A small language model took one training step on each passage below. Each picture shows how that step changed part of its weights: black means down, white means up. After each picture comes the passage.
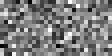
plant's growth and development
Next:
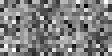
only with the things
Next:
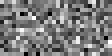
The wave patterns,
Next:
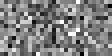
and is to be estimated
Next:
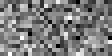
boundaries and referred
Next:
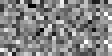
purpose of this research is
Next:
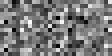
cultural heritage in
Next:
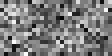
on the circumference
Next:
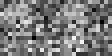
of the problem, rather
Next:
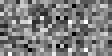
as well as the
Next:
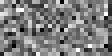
modelled using the
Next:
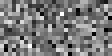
or peptide
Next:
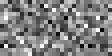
resource model to include the
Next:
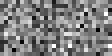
found. The five main
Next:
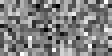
is now possible to
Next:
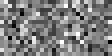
stakeholders and in policy planning
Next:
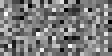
Considering general
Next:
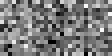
adopt such changes.
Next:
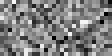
set of skills along with
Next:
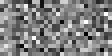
current Understanding
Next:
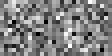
MRI report was
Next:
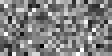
has penned
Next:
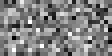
panic can lead
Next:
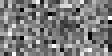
The objectives of this study
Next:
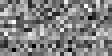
conditions at the case
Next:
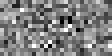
talkers in
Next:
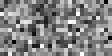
of Southern
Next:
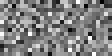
seen in tumors
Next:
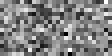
the weld line matrix
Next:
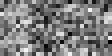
of the defining
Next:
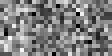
the data. Early
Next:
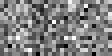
not be able to
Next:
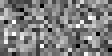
+ Gli.
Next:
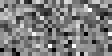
a preweighed
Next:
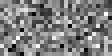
the food system); and
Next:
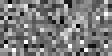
indicators by residence,
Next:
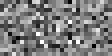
instruments [16].
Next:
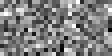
rendering the data
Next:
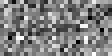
your exact population size
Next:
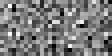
defined, and practical
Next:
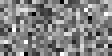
the audio files
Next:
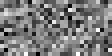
limbs to do
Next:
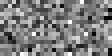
made between its various
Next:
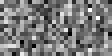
to a long list of
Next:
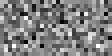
specialty 073
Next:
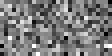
and soil. Natural
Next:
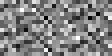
kernel is
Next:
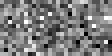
than that of plain
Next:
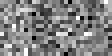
the descent of the
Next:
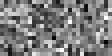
for diseases like
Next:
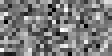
progress to hepatic
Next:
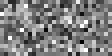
behaviour Attitude
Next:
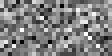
nerve cell,
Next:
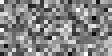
signaling theory is
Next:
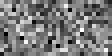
and environmental benefits. In
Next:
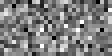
structure to answer it
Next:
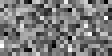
a therapeutic
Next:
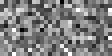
exceeding the
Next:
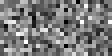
(MSO) as
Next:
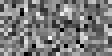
technical analysis, World
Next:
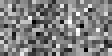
and a prompt
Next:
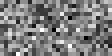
through grid and
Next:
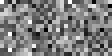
solution and surfactant
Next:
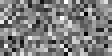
improved by all the implemented
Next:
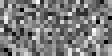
The first column
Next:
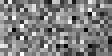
Semen analysis in
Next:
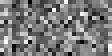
safe site for it
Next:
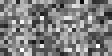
as the sample of the
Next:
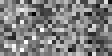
the aggregated amount
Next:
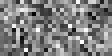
the existing differences in their
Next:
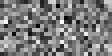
open science champions
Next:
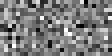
required for our evaluation,
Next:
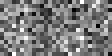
the study area. This
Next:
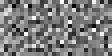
sensors. This means
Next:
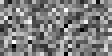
have been present for a
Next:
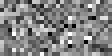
potential health problems for a
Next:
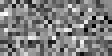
filtering, the
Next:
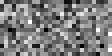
methodological approach to
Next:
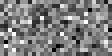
as crucial on the basis
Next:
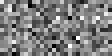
namely thevetis
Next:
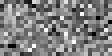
field is described by
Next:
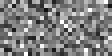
successful if institutions have
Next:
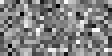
younger age group.
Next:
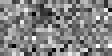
the Institute for Social
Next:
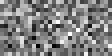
can be seen from the
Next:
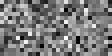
due to their low
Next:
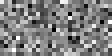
and Measures in
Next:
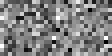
Extract DNA
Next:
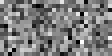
where enterprise
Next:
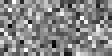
Least Square
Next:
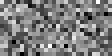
over the values obtained before
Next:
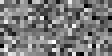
to that used to
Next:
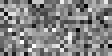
on bugs'
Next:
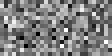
descended upon
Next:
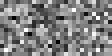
for those items.
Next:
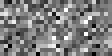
measurements have been carried
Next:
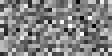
energy in the graph Then
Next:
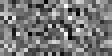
access control policy and
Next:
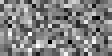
study suggests focusing
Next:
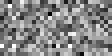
clay (b)
